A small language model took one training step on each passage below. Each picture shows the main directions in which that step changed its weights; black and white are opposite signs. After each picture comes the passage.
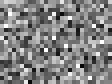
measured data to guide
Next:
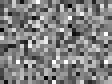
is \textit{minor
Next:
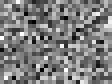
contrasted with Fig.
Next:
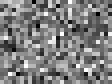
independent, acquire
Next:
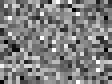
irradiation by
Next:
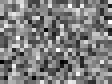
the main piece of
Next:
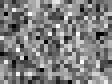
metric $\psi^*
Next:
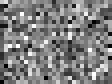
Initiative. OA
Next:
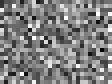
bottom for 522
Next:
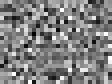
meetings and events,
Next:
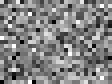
that tourists'
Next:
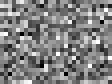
covalent bonding.
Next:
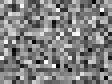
the random-phase
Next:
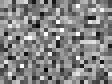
geometric model is
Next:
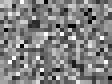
bridges or by some
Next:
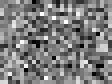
nevertheless is not
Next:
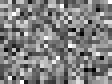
in all four dimensions.
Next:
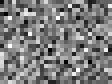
mechanical system is fully
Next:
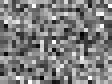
desired effect [2].
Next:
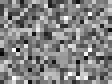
is intended to increase the
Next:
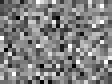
allow for a computation of the
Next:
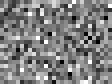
observables $\cos\theta
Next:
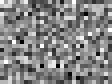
but uses an electric
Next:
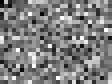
but methods to prevent the
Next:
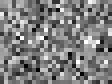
also share with the new
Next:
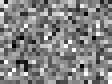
between economic growth and
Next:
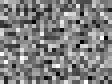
electrodes. We
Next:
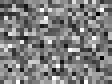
found in approximately 3% of
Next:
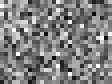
to observe further
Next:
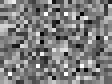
question, not one that
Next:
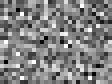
and MFS were added
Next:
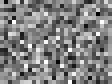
Augmented objects should
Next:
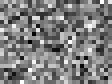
brief examines these
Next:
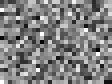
data as depicted in Figure
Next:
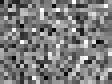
no significant difference in Th1
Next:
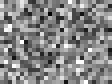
membrane to the other
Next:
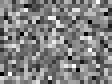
swap on the left
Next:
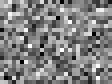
a loss of stability.
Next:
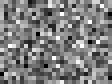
etc. we can make
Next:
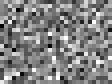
Lagrangian contains
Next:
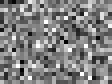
above and below the zero
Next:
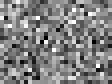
work with the NVivo
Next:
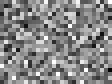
of our work. We have
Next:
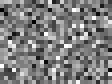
risks are increasing,
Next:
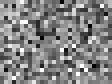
PSS also contributes to
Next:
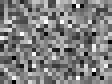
must be used. This makes
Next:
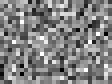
machines that offer
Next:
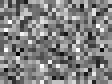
contributions that they make.
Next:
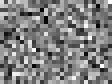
within the impact surface region
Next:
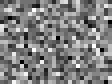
the concordance problem is
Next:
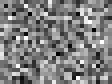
you, but now
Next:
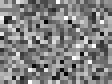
direction is 13.5
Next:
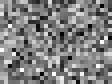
can recover a very detailed
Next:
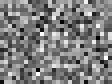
will be lower as more stars
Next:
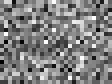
of antibodies in
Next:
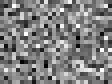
of deep learning techniques
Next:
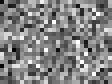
where $T$ is the total
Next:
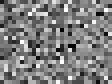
- \pi$ scattering
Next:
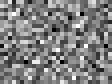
in the last few
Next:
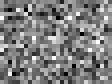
(layer distance
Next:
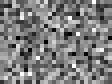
of the parameters below, and
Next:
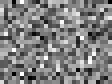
is often avoided
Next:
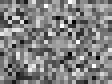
all positive integers k .
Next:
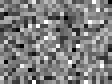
fluctuations. It
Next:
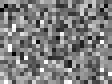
momentum states is
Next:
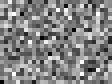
investigation into whether
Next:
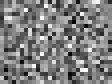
was established that when
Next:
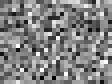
the bare masses with the
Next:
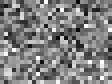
of interest are tapped
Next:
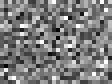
and studying these objects.
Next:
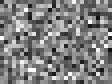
the Ricci scalar
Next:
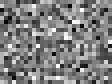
Acids Level
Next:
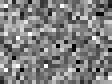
in our sample with existing
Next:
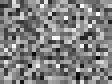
of the management, which includes
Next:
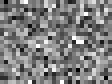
variations (expansion and
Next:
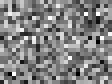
flooding disaster
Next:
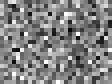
the misconception about
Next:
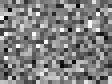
International Studies
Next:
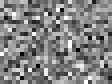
hard work and contribution from
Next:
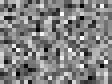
But there was also an increase
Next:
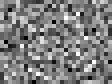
It has been pointed out
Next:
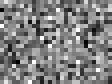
cotton inside the
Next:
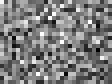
with better performances than
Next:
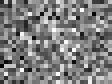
with correlation structures.
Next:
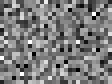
of deviations from the standard
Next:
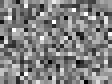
The appearance of the
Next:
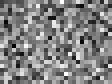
front, and as the
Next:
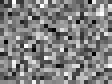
lines of research include
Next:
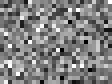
that at any finite temperature
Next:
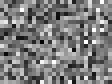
signals of cap/slug
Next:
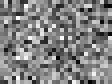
multiplication. [The
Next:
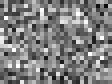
sets (6 pairs
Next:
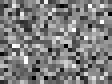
of Mediterranean
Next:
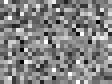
one electron per phase-space
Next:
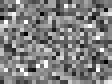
Clustering algorithm
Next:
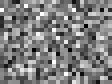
For the final product,
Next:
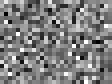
this sense, real
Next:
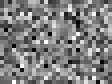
and reinforcement learning
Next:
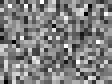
We use the newly developed
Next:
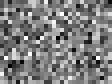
and sufficient condition for
